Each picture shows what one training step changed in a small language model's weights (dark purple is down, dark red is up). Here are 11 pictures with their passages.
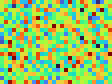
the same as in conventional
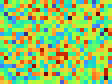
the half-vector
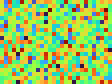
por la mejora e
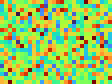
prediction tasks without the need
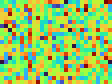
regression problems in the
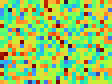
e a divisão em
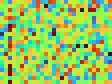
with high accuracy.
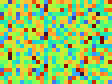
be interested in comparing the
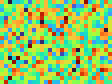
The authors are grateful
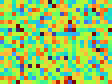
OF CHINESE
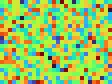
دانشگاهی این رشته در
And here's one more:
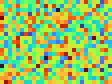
data transmission system were
